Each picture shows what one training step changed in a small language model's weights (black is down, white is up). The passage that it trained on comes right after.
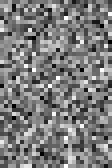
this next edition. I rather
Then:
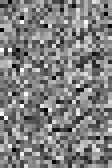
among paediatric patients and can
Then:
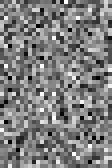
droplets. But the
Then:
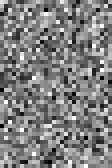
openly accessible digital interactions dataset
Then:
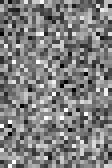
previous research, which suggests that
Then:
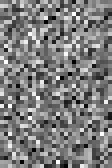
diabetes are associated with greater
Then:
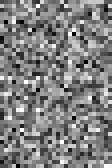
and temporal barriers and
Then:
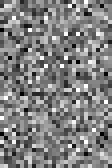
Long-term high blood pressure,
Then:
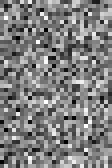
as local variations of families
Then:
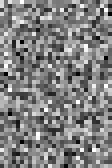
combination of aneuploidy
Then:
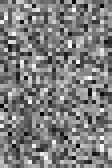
1. Given the trip
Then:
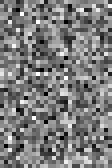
in getting to know the group of
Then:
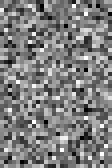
Abstract When higher education is increasingly
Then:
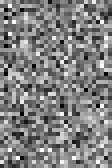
uneven compared to even terrain
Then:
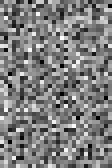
that in the school in the last 10
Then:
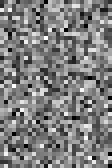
independence, CEO
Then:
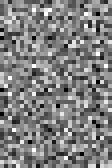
interest and depreciation per ha
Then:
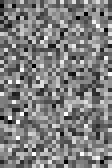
varietal improvement programs in
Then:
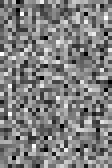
grant. In our sector, internal
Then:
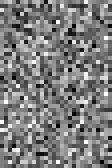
were employed and most of them obtained the
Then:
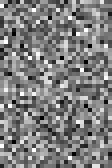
initiated - Supported emergency
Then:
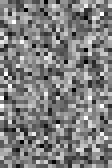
to “Wagner’s
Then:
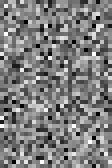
for International Student Assessment
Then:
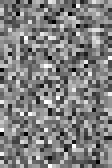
follows. First, we
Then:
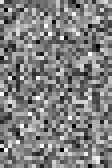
mucosa is generally
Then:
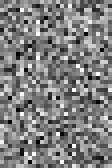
quality of web search results depends on
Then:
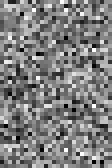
detection (CPD) techniques in terms
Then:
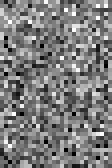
a granular material that were
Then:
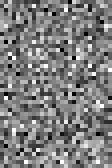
450 Gy compared with
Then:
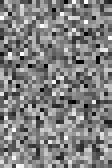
covalent radius and atomic
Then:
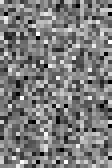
in some cases, customers want
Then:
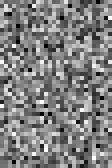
simple function is denoted by
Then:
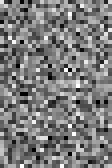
wives make up 20%, and the
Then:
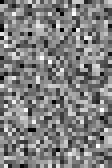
sprinkler pipe that
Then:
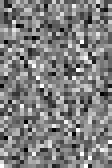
seminars, conferences,
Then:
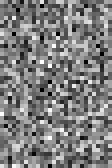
or drawing is a sign called
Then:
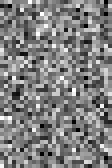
a constant $PEEP = 10
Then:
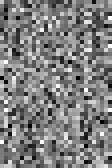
the oral cavity, the
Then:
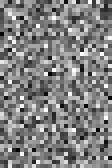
in eV, of DAAs
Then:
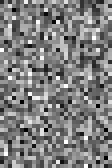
alternative specification does not change the
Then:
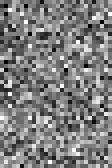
[7] states that fostering
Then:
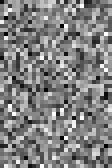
the vent area. In this
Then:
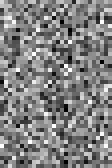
of Helsinki, and
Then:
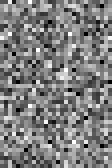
including the well. The formation of a
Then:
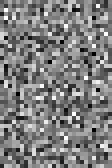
Package WP 2
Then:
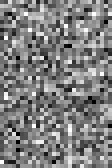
coronavirus 2
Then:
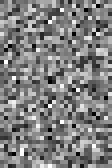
*Mathematics and
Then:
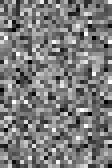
the reaction can be achieved at lower temperature
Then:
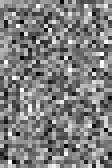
the ⁷ See note 1.
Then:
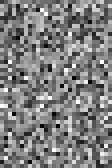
fell every day. As a
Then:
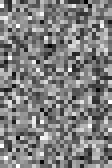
These observations may indicate potential
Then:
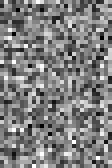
[33]. The goal of these
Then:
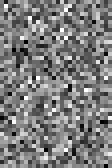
discharge purposes, prior to any
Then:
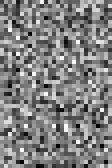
the expression (37) of
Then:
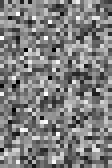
levels of these metals typically
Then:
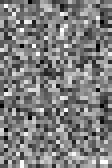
lead to significant morbidity and
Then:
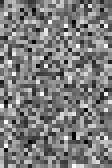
damage to sandwich
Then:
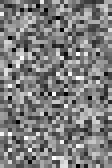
and relaxed in your lap
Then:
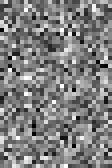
become relevant at work, however, does
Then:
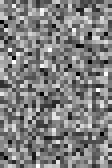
classes of stimuli.
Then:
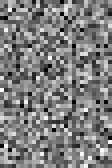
wealth, nothing can
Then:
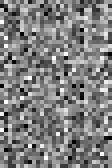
describe the training material.
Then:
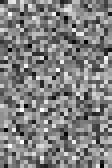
with extra capsular
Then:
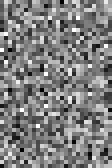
any medication till date
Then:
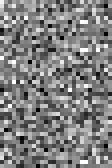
us to talk about its special
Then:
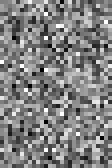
influenced by contemporary
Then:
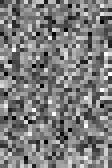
its relatively limited industrial potential.
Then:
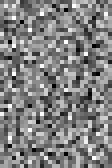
spatial locations. Microphone
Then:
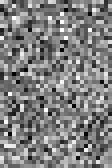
information-measuring system, the
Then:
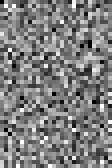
increasingly facing significant challenges throughout
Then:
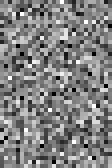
co-created by
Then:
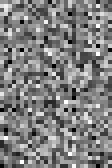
particle: - o vetative
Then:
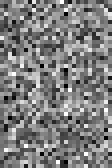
formation of local folds and then
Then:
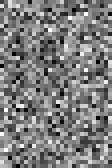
better when it's presented in a visual
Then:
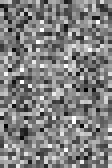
A hybrid deep learning model was used
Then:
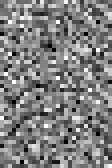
respect to the uncertain technology specific investment
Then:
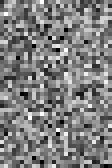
completed in different conditions by two groups
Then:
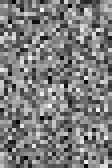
chlorite inclusions
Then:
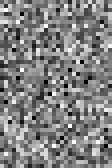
silence can make online learning
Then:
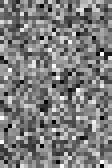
is either undergraduate or
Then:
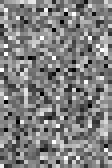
Senegal. ³
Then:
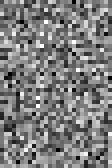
Clustering—this is
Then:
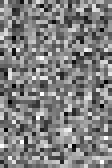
to several other available designs,
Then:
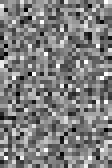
bunch, making them well
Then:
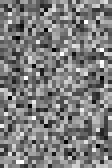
as a complete virtual semester for
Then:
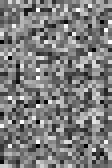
Cities and Cultural Spaces:
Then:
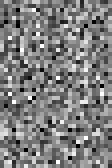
10 patients will be excluded.
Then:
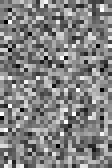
and is used nowadays increasingly
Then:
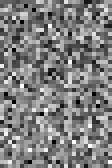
a critical contribution to the economy. This
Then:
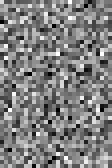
intussusception typically presents
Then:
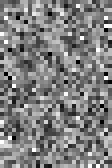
top of seagrass.
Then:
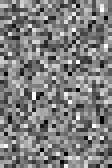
type 2 diabetes
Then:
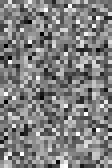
process including monitoring activities is presented.
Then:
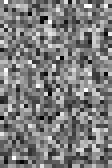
urine is less than
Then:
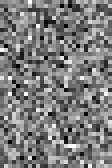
and poor polishability of
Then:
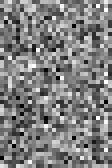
weights compared to control. The
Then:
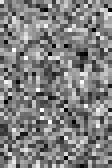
our study evinces that patients with
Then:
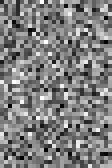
the dataset every time you publish results
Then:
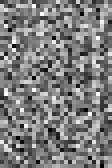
acting as DEA
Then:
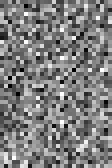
on the student forum under five parameters
